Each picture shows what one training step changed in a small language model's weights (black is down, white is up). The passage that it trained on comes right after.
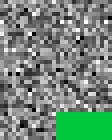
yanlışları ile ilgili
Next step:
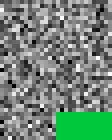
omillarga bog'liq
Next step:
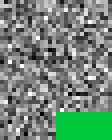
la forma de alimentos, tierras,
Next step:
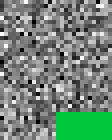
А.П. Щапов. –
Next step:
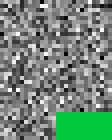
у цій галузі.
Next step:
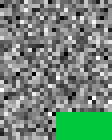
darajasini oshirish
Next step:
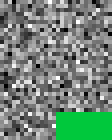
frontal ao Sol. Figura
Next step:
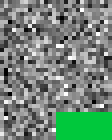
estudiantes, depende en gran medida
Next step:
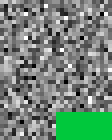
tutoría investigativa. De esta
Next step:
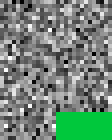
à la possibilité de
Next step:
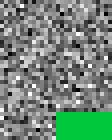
Check if 'Age'
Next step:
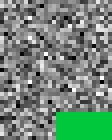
yurak cho'qqisiga
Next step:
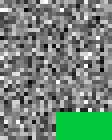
встановлених у суді
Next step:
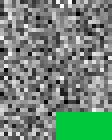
družbene navade in
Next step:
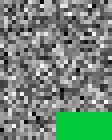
А.Н., Барабанов
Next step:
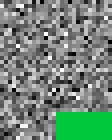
9 Yapılan çalışmada;
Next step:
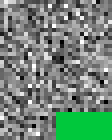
O'RNI". *Web of
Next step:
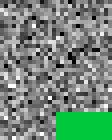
sobresaturación de datos.
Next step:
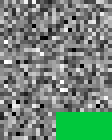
as especificidades de
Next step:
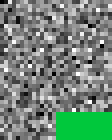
romane. La moneta
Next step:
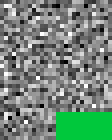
с. 83]. Паралельно з
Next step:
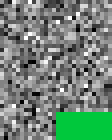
participantes representam esses
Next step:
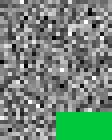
Innovation Capacity ».
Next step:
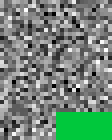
yordam beradi. Mazkur
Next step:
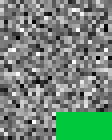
einer. über Aktivsumme
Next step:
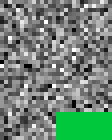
paciente, relatórios
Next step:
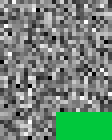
odwoływali się do
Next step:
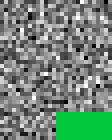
Bul hádislerdiń
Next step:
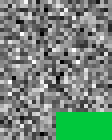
sua característica distintiva
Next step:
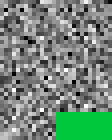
het sociale beleid zal
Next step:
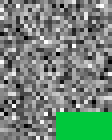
монастиря, аж до
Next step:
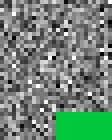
oladigan dunyoqarashi
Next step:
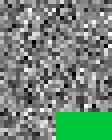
2026-yil technologies.
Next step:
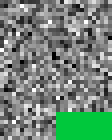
umumiy platformalarda bildirish
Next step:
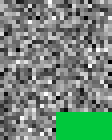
ohangdoshlik mazmun bilan
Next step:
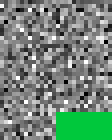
Orthoptera insects in
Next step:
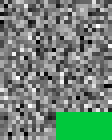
Disability in Islam*
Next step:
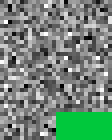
хам эмас гепатит,
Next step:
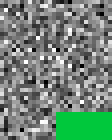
животные», дают
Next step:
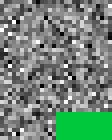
durante a reunião preliminar
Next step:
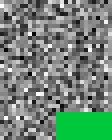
âmbitos. No quadro
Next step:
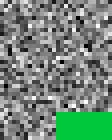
églises indépendantes à
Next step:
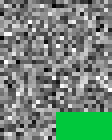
sobre as tendências pedagógicas que
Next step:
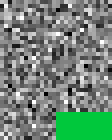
Opredelenie tsen na
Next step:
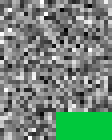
as a creative product, and in
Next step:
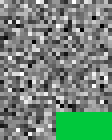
Fragen, welche die Kinder
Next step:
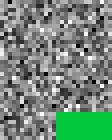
to Improve the Critical
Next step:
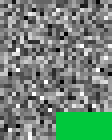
Sediaan *lotion* rentan
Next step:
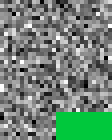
destes indivíduos. Para a
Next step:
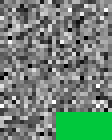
construcción de una sociedad más
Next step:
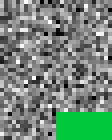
gúrrińniń bas
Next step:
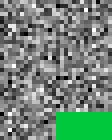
de Cinema). Antes disso,
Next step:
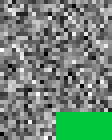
O terceiro preso respondeu
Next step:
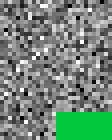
имаго марокская
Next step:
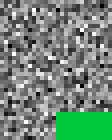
Bincang Karir #3
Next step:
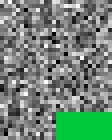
definitivamente. E observar se o
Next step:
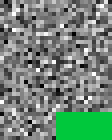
qiladigan asosiy tamoyillarni
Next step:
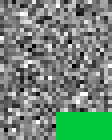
foram comprovados após 120
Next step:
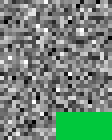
Тошкент инновацион
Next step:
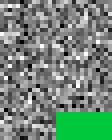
talaba va ukuvchilarning
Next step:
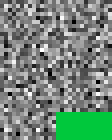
وقد استخدم
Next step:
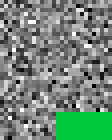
negeri sriwijaya.
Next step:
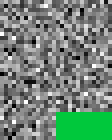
та взаємодії; 6.
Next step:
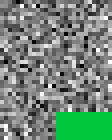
anglab yetgan xolda,
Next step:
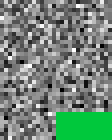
Oliy o‘quv yurtlari
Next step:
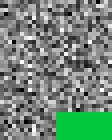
построению технологических
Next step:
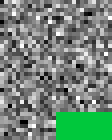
peuple égyptien
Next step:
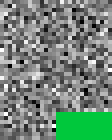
autores deste artigo (Figura
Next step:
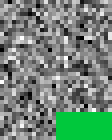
intibahı miqyasında
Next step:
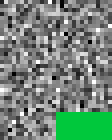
de la inmediata comprensión de
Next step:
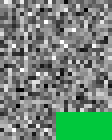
dan Prasetyo (2021) dalam
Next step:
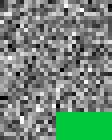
chiqarish hajmini 2,1
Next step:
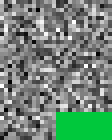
um “roadmap” para a
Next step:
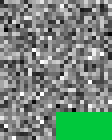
историческом времени.
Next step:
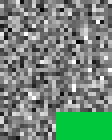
зміст. Ці компоненти
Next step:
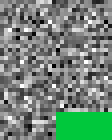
tabel 1 di atas untuk
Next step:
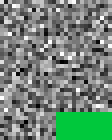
and current status,"
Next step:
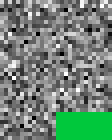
окиси и фосфата
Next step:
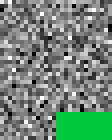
e sobre como proceder para a
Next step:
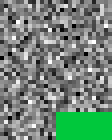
de 1931 na Universidade Federal do
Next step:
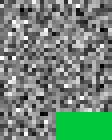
the development of Harvard
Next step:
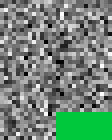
Ciencias: 4 - Número de
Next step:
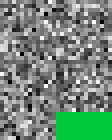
que se centraban en la
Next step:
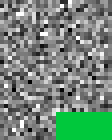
на добровольной основе.
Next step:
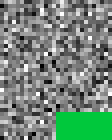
Tinoco iniciou seu
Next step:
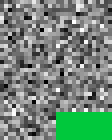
конечностей пациентов,
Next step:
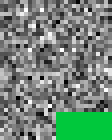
mavjud. Iqtisodiyotning
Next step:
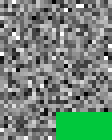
respecto a otros temas más
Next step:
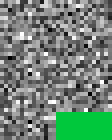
целей, государству
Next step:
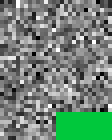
qualité des soins est possible
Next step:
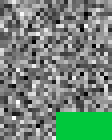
Hepatology, 2018.
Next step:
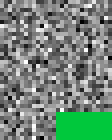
gitmemiş. Suriyede
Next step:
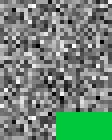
ya que en las ciudades se
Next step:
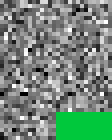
norasmiy yozishmalar va
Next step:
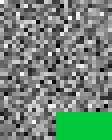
Wälder, Wiesen und
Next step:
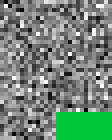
и перспективы на 2004.
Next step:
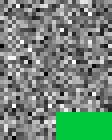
पवन ऊर्जा
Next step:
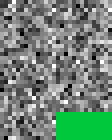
possuem significância
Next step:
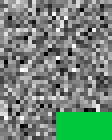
va abstrakt (mavhum)
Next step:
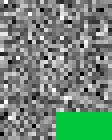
Китая инвестиций до
